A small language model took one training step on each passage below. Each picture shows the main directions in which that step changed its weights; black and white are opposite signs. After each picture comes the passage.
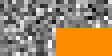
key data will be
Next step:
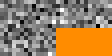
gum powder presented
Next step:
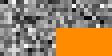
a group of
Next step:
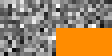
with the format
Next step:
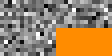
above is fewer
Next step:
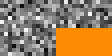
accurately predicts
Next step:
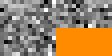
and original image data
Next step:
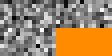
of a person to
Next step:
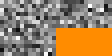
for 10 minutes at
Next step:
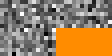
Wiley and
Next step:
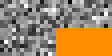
dose was reduced by
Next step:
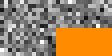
important factor in the
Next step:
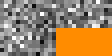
advance in maintaining market
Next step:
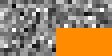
n$$ where
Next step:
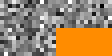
years. Most of
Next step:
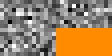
employee of
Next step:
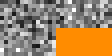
no warning
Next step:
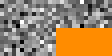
propagation to evaluate
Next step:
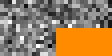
Ida and its
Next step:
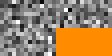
as well as technological
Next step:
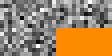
of the blade
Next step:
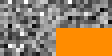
where I'm
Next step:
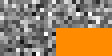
replacement therapy,
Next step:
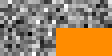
and dual optimization
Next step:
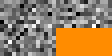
Islamabad and
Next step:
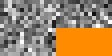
presented. The results
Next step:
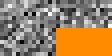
films. The questionnaire
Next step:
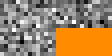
beam may be necessary
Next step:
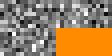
surface energy decreasing with
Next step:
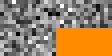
water loss from the
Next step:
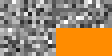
deviation score was
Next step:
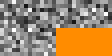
body composition is due
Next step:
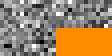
during a five or
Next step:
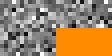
Published By Indian
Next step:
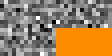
aversion and preference
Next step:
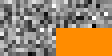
of the students was
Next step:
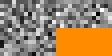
70% more likely
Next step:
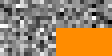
all paintings
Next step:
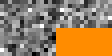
followed. /All
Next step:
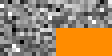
and analgesic
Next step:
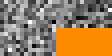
The analysis procedure to
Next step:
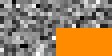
adjust view height depending
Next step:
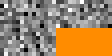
extracted using color
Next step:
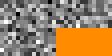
an arc occurs
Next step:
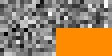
spaces by using
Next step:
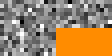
computed as the
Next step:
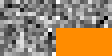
case study. The
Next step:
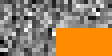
of language consequent
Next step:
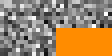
like AT and
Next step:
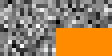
lived with
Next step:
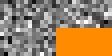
of a charge separation
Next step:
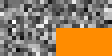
established when they are
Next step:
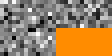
to be developed will
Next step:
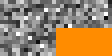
both the environment and
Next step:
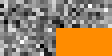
present in small
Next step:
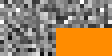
family where ethical standards
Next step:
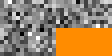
in spatial localisation
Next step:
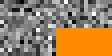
private accountability
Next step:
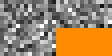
end. Managers
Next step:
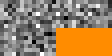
note. And also
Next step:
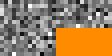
restrictions and specific
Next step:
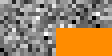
is not multiple
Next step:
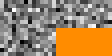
Ecosystem sustainability
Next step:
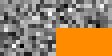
moisture content for ethanol
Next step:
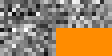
the barangay
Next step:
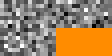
other will not obtain
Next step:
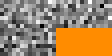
describes the design,
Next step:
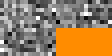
exact Secondary
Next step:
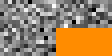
1 represents the association
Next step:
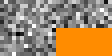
The understanding and growing
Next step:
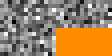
thought using a human
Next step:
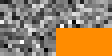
to improve the living
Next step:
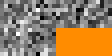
obviously boost the
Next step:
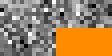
and the energy stored
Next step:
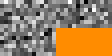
the management can use
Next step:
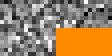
to the teacher,
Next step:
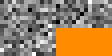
educational technologies, combining
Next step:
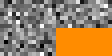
in high and low
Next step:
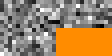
Now, we
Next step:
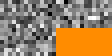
inspired by the
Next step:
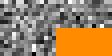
the best or suitable
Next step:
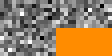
L. Li,
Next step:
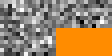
with an appropriate statistical
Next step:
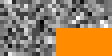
time under tension
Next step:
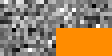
the strength of the
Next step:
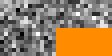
order to experience their
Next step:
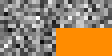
many dairy
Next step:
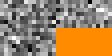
Gender Norms
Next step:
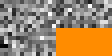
Introduction This paper describes
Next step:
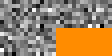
seasonal predictions of
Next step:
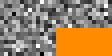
incidence and prevalence of
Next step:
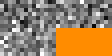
bound to the complex
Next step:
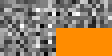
et al.,
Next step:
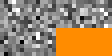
work productivity is equal
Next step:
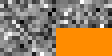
clarify the content
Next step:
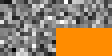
to be within the
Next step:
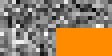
prime then we will
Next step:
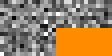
develop and carry out
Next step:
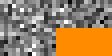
with PADs
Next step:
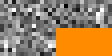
breastfeeding A journal
